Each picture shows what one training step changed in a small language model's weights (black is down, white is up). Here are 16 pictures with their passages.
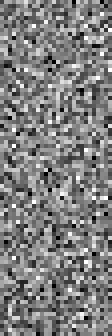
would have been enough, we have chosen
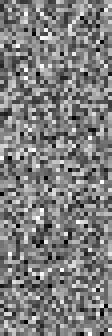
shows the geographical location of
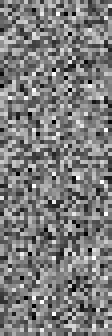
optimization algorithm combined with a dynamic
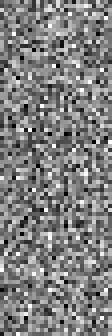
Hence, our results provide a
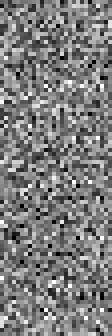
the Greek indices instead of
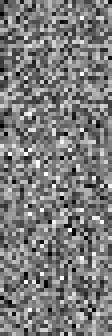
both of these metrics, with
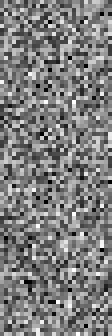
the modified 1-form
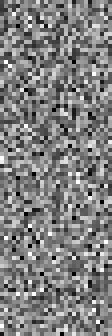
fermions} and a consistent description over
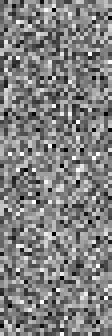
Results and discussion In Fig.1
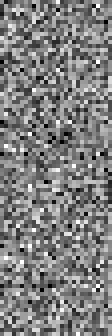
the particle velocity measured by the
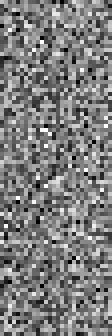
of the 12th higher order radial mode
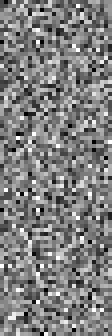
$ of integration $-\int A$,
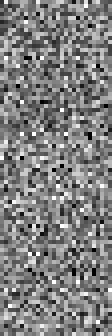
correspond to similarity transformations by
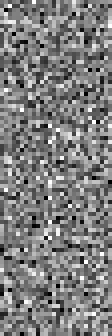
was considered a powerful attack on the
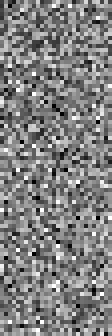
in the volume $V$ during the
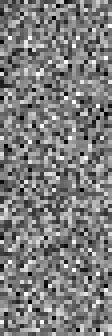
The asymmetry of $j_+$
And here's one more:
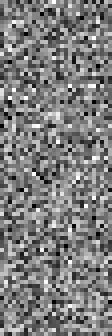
has been known for decades,
